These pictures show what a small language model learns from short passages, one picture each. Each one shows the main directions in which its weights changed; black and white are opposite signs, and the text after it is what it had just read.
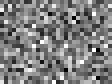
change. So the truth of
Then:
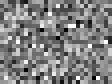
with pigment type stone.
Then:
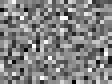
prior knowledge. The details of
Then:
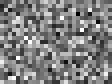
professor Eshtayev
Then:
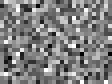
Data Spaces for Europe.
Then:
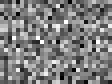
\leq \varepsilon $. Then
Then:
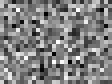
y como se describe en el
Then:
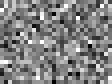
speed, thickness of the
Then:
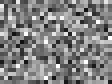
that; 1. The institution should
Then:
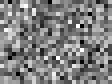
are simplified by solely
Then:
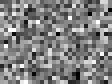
Let us assume for a moment that
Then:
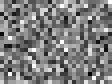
acid) were initially
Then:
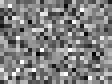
supplementation. The study therefore
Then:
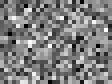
facilitators and there is a
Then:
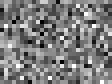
às mesmas concentrações do
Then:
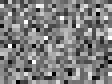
create their own problems.
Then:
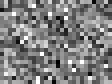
of noisy quantum states, we
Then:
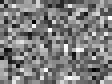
the first three terms come from
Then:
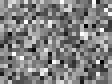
on integers, as
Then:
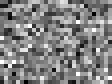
Control n=14
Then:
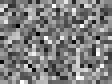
Pearson Correlation
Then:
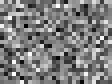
the emergence of 6G
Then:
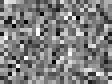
are performed at a high speed
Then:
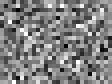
TLDs used were
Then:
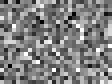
been developed. Developed approach,
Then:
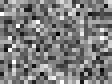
and energy. Further, the
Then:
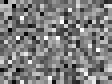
performed for the present study. The
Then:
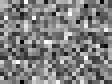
the country; allocating
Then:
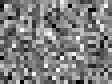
чтобы отдать
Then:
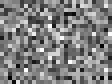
can be easily realized using
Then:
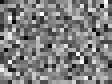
object. The method framework could be
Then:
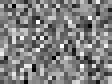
that naturally facilitate
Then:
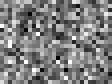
then regressed onto these mode
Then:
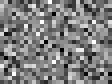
time of the solver is actually
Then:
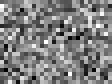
Livelihoods in
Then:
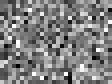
is significant. The upper centre
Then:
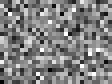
Introduction The genus
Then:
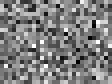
refleja en la tendencia del
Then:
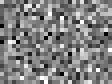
indicate $24^2 k$
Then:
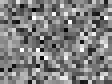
mixes everything in this
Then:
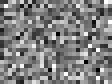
If more than one photon
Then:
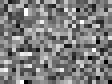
- Daystar University
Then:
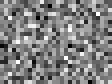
provides an overview of the
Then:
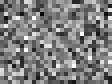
usually interested to separate,
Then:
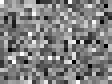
severe limitation as the
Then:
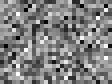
modulation is weaker than for
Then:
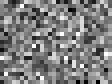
}The existing 2D simulations
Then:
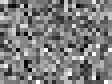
Soustova I.A.,
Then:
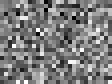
exponential, where galaxies
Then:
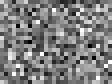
(pure LD) with those
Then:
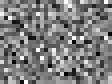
the strain is determined by
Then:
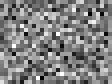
ubiquitous in the
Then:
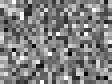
The frequency features are extracted from
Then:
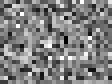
number of variables of $\varphi$;
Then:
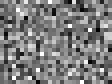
da je Entoprocta
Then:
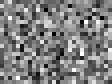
used survey research involving 150
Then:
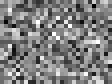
disk is at a single, fixed
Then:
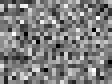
aspects of the signal, such
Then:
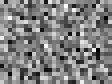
standard or the HMAP
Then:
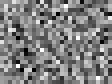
taken for fever, and
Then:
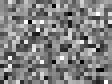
monomers. Here, random
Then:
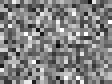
Sustainability, Education,
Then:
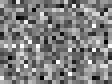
namuna olindi.
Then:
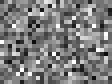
clinicians need to be better
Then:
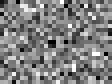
`causes' and that
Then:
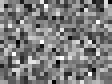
is a sub-lattice of
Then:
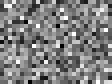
not very high, and it does not
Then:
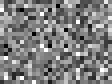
populations of Seyfert
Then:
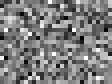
в оригинальном
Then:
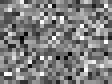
tanishuv darsida
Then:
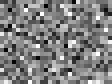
structure-based model implemented in
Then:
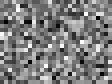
as an effective operator (see also
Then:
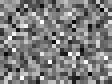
these approaches is discussed in more detail
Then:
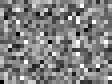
been used to generate each
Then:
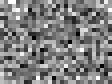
resurs hisoblanadi.
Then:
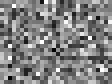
with a period of $T =
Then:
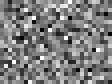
from the ratings, and the
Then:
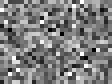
the development of congenital
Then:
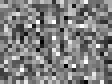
University, Thanjavur
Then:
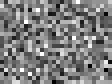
любой другой
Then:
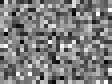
jahon faniga ulkan
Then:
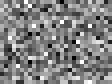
more suitable, reference model
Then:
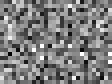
elastic scattering on the film
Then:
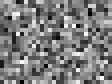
Parameter no. 682
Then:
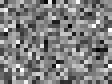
Word boundary identification
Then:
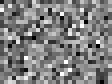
an air circulating
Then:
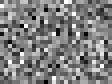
in a unified way. The
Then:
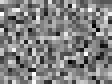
prevenção, a literatura
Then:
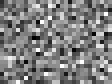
har bir talabi
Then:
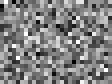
MeV/c; below only the
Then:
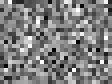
Salt Lake
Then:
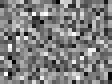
must be recounted by
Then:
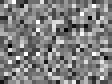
Kanakinumab bilan
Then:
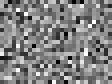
\eeq Since the
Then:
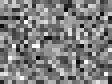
observation that a longer memory length
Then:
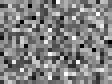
acesso temporário aos
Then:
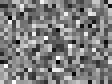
de născuți
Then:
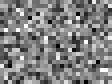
Science, Al Hikmah
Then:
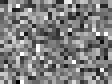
in Part V. II.
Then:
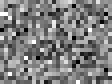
zabrnijemy w
